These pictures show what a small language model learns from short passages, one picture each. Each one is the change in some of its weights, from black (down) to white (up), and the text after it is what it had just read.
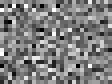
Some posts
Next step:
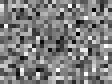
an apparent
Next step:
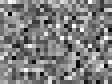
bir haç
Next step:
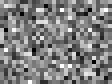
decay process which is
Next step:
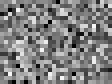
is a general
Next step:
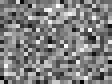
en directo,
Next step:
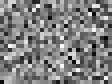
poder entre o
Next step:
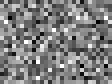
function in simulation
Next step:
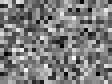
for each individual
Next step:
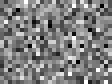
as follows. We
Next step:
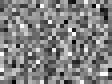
de pension des
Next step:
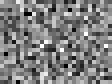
the textual
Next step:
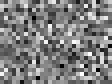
increases in
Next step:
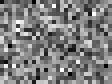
central line that
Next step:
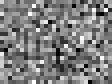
reappear in
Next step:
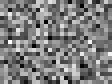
and Middle
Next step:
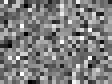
Physics, University
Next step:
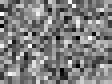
may come with
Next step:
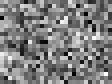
inset is
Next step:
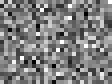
The fast
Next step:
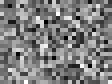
the RH
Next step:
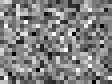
history – while
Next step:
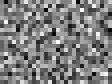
collect measures
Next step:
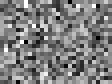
the previous section,
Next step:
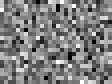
into high-end
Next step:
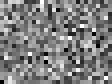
como o processo
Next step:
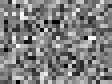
the membrane
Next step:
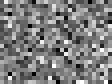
potencial para
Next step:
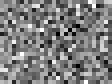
e sono
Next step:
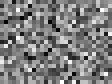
parity is a
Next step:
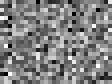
\be \Delta
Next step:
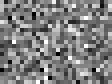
different redshift
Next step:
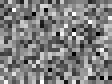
cut on
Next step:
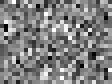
introducing the
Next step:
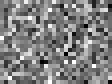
ne jouant
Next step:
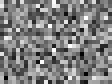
hand, for
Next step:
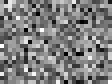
В такій
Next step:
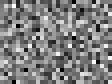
as the average
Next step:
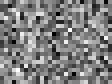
ventral e
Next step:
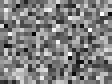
is available,
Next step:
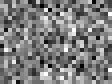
It is not the
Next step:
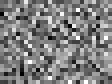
update its
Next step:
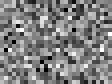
the NS
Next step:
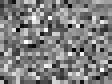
order terms,
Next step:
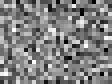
than the length scale
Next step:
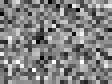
MeV with a
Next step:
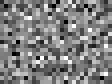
problem of digital
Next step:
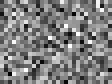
functions obey
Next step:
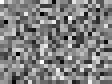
the information we found
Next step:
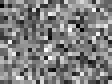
to fit to several
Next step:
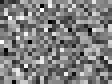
vary the network
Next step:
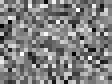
not add significant
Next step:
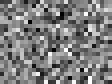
near complete
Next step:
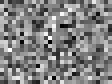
and then transmit
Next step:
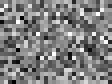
Format /
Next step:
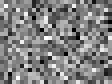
our PP
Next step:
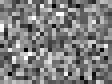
form factors
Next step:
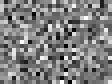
different from those
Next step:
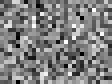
the merger
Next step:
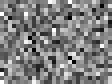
theory with respect to
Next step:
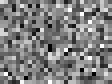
maximal size value
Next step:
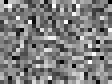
у системі
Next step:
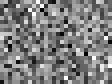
system. These strong
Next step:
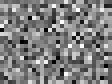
Cela est
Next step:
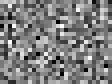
C$, and
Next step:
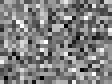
shape is
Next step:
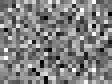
reconstruct the
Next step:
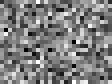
pays special
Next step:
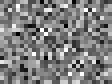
im Handel
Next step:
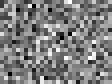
unit length when
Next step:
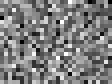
a variety
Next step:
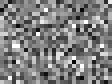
developed the
